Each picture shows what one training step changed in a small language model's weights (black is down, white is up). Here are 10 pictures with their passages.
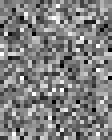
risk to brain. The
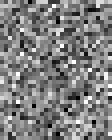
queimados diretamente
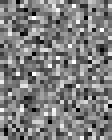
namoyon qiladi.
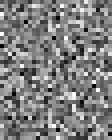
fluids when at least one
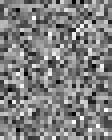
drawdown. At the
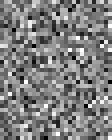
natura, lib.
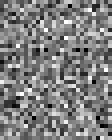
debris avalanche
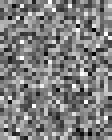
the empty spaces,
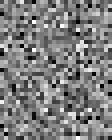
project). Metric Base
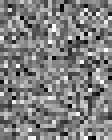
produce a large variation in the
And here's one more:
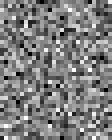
esta situación uno
